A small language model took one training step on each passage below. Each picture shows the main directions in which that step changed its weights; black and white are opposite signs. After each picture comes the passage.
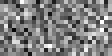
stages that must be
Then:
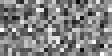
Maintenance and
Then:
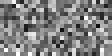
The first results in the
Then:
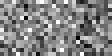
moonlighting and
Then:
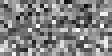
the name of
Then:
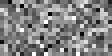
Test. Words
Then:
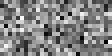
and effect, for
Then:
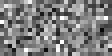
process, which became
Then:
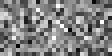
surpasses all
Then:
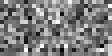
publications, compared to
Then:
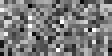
road network. A
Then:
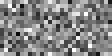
were also problematic
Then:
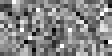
analyzed using
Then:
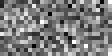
Janis is a
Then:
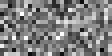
with $B_i
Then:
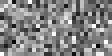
have the following:
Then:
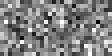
colonisation by
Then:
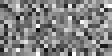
the poem. The
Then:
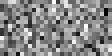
results show that the teachers
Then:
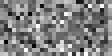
the nominal
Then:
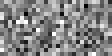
output, the
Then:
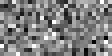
have experienced
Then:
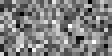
were: i) A
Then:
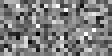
the template
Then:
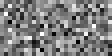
the parasite
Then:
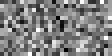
research was conducted to
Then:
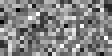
At the lowest
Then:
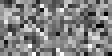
Depending on the
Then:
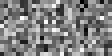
of such practices.
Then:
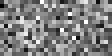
and 8. In that
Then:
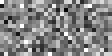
ply angle
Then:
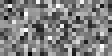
which services or actions
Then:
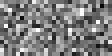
which limit the success
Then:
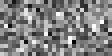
significantly smaller number of
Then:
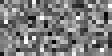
of cleaning the
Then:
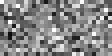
Aloshe variety
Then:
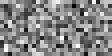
a resolution to a
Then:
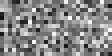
calculation results above,
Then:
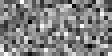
The inability to
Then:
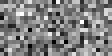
are classified within a
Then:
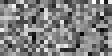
In this paper, we
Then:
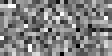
This is further supported
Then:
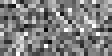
The studies were performed
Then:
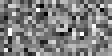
the 10-year
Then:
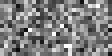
a certain type
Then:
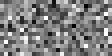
data and allow understanding
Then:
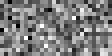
please visit
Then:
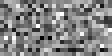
the frequency range
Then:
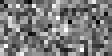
negatives [6],
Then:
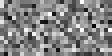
the Neuman
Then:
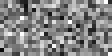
of risk which forms
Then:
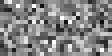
varieties of
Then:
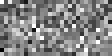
postwar land
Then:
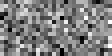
when it comes to
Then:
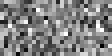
methods [22,
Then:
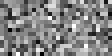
that one has a
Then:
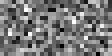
2 nm of the
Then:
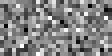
a list of
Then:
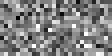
the binding of
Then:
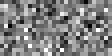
provides a good
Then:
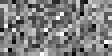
has realized the
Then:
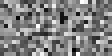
the meaning of the
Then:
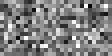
details on each
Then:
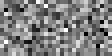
current increases after
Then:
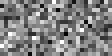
CPI is
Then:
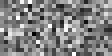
does not track
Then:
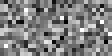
knowledge of first aid
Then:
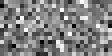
and molecular
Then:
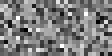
similar. LAI
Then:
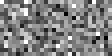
monitor the condition
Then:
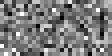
There are two methods to
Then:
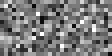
pKa value
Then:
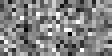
environment. Working
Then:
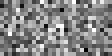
and family and
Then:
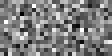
the west via
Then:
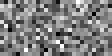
an innovation has
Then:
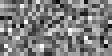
coil; C,
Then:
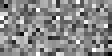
at room temperature.
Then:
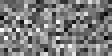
in turn make it
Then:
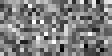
reached a
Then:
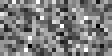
been chosen as
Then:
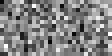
fish species,
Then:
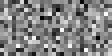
love learning.
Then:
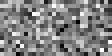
settings of the
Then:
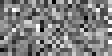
them has a desire
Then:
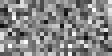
sodium based
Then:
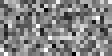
the longitudinal
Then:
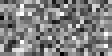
are on average more
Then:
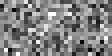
dentro do
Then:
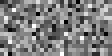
min and allowed to
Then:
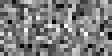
not change as time
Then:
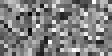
the obtained p – y
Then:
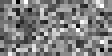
prevalence of
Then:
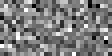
investment in production
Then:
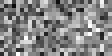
under favorable
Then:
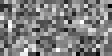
such, it plays
